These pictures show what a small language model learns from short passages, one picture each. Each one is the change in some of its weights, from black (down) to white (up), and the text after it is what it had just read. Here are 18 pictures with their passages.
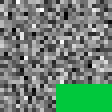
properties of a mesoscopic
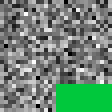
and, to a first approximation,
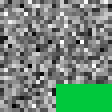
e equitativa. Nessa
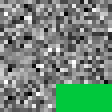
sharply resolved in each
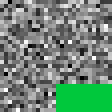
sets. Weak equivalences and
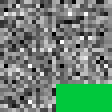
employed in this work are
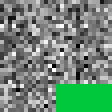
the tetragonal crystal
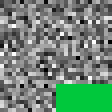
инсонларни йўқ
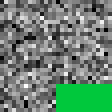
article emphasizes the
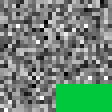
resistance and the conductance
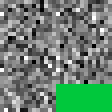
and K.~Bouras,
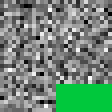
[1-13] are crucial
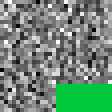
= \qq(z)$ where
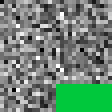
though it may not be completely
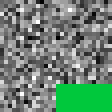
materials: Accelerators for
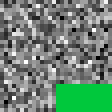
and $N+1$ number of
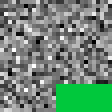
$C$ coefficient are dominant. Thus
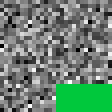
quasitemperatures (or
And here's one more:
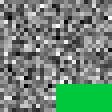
personal frente a los
